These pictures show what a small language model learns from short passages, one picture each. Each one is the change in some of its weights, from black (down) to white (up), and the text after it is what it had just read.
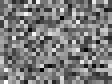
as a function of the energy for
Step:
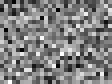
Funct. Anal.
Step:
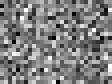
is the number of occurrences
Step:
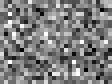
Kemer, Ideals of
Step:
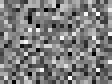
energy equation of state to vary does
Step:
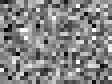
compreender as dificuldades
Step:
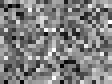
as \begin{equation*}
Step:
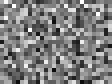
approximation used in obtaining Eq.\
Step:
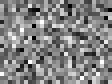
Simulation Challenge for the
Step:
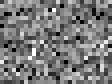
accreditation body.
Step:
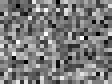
SA setting. Note that
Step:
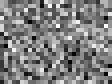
illuminated for the first
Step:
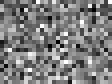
(\ref{equal}), in
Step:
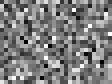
\Gamma_{\pm} \subset
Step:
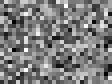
Theorem 2.5." With
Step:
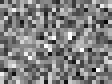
which are associated with binary systems containing
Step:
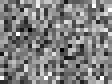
1} \langle v,
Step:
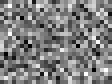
goal. Numerical
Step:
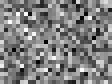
primes $p \equiv
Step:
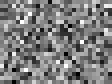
through $p_0$ with
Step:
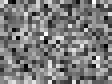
coming from the $\zeta$
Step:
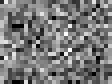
$\varepsilon $ will be denoted
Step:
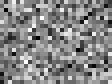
professor Muxsiyeva
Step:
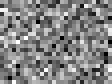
methods do not consider packing
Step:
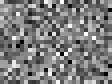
avoided this for the present study
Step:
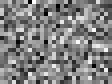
vers le total quality management.
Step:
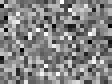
International Symposium on
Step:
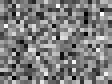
total length of the host
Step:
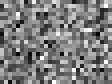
and detection efficiencies,
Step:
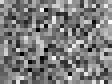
can be written as \beq
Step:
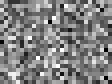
wilayah. Hal
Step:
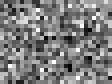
is based. Then, the
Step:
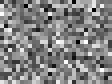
shadow also impacts the
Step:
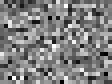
Control Lett.
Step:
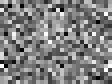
Kepok Kuning
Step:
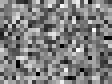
forms and the diagonal toroidal
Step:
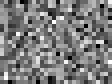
not parameter-invariant since its distribution
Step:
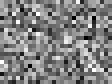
birlashish huquqiga
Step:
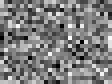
set of data. As the absolute
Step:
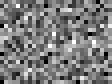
surface coordinates, we define the magnetic
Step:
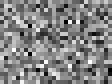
Les qualifications ont
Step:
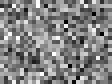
were needed compared to CM1
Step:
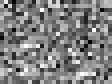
of the parameter. The critical geometry
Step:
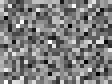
to the two-sample
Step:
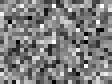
would be to use the largest partition
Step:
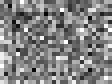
pode ser tratados até a
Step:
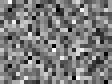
urban terrain path loss
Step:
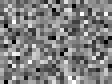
It is the aim of this paper
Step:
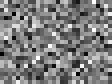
$\Sigma$ is the surface
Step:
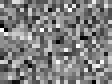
if students submitted
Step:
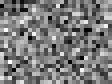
in general, i.e.\
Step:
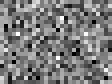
to make it easier to
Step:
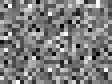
moralnie złe
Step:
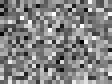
small) MD currents
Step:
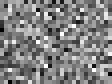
Ushbu maqolada
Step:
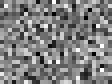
allows to account for different properties of
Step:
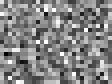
are already published in
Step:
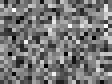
we can identify $A$ with
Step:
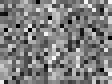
se perforó solamente
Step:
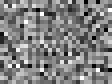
string scale.)}), $W =
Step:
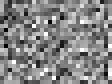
va iqtisodiy jihatlarining
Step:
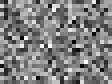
Economics and Political
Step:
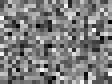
is convenient to define the Fourier
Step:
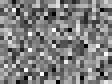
of additional cement made on the
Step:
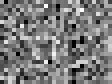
de nodos de las
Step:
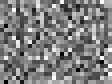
have \begin{lemma} Let
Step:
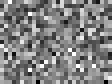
subsequent step is to develop
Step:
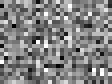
Doctor of Pedagogical
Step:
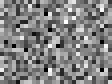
par rapport aux autres
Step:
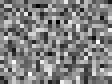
results of Nesin according to
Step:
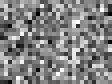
перечисление или
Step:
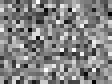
is much smaller as compared to
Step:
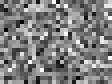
interessanti e relativamente
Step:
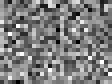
inconsistent with respect to
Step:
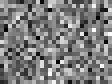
longitudinal and transverse
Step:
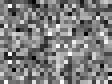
and Sweden, at
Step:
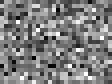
is explained by the following.
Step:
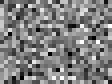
not so easy to understand them
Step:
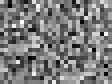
\forall k,n.
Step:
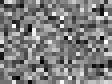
no prime factors $\le z$
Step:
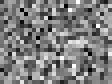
maximize $H_{\pi}$
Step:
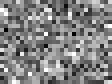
de Nível Superior
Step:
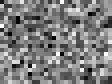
first part of the lemma follows from
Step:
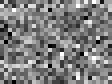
amplitude further grows as a consequence
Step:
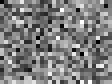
$D$ be a strong
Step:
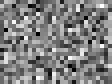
el ambulatorio porque
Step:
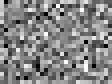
va fi unul dintre
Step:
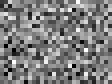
organların fiziksel
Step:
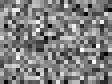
is an entire graph hence its
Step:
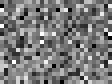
дистрибуцию и
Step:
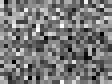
is Frobenius, it
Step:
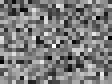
R.T. – iqtisodiyot fanlari
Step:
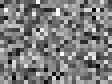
e pode comprometer o
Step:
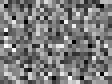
\xymatrix{ X\times
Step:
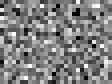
chiqish va joriy etish
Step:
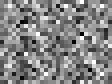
95\% confidence
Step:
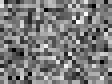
of $t_0$ because
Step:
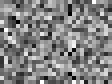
colour between the photon system and
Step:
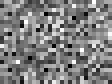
required to solve the Hamiltonian dynamics,
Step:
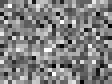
the disk to the tidal
